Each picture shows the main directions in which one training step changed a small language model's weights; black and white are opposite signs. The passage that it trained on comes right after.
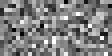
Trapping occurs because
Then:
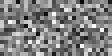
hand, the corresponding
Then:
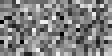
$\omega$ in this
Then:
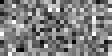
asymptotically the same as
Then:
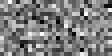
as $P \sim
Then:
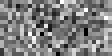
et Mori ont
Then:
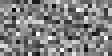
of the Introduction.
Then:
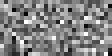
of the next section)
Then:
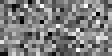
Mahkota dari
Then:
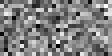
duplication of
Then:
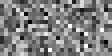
parallel) is a solution
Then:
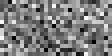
of the cloud in
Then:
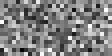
in a set of
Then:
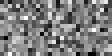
lattice site;
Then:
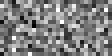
root $x$ of
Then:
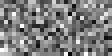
degree $n$. Our
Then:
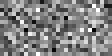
and the Poor,
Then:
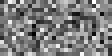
because in this case the
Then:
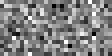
and each of the
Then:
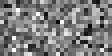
collapse of the
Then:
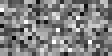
York {\it et
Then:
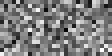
point cloud that is
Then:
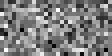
belong to a different connected
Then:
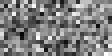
ambiental** e
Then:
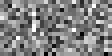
the more general index set
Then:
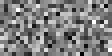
In conclusion, we have
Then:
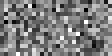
yoshi va
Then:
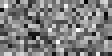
equation is obtained from equation
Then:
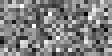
À partir de
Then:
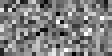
solution using SD
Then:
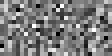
In buckling
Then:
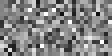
integration mapping to send
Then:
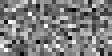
defining the cohomology
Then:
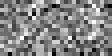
and the second peak at
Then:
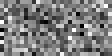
in terms of another
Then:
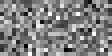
S$. Under the
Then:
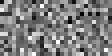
be a discrete valuation
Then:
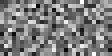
the Laplace transform,
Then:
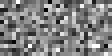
neighbours before the
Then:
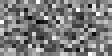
in equilibrium. In the
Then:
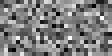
the 2D Euler
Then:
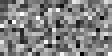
establish dynamic similitude
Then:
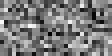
overal waar de
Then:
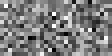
to strong security
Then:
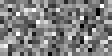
\eeq and we also
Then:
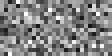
time. In practice,
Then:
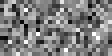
prevenção de
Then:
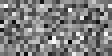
of Sustainability
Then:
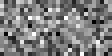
pixel with sample in
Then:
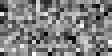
{\bibinfo {author}
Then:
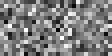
d, \\ \nonumber
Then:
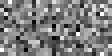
almost surely
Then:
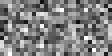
aqueles que não
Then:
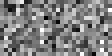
combinatoire est
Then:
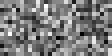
to symmetry breaking.
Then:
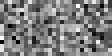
Na obiad
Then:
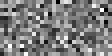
absorbs an
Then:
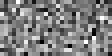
do not include the
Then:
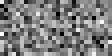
спутник Long
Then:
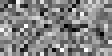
so assume instead that
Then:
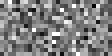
the total power carried
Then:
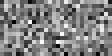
increased computer memory and
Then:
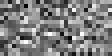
that small geodesic balls
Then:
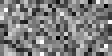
a model that reaches
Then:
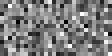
faoliyati shakllanishi
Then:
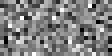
this capacity value,
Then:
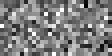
H II regions.} %
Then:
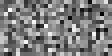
by a two-level
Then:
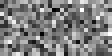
- \yrbnd
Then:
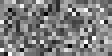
important aspect in the
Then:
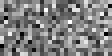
The circular curvature
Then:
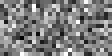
| Minimal
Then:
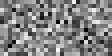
I or case II for
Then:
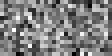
jarayonidan boshlab
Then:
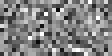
a constraint to be
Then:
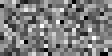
for the (abstract)
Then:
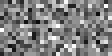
historical names
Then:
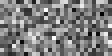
readings to provide accurate
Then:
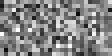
Lemma 4.4
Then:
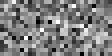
da Repartição
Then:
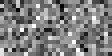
rivojlantirishda kichik
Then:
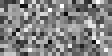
initial investigations.
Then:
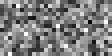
semester.} We
